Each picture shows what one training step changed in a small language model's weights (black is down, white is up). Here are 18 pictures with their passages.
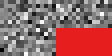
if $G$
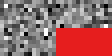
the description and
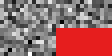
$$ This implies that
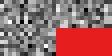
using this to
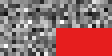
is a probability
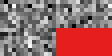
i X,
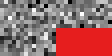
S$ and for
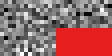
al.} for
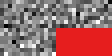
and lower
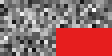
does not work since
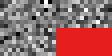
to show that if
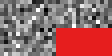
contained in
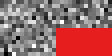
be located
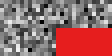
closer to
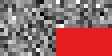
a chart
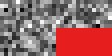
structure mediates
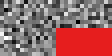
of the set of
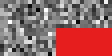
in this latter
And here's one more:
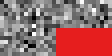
components which can
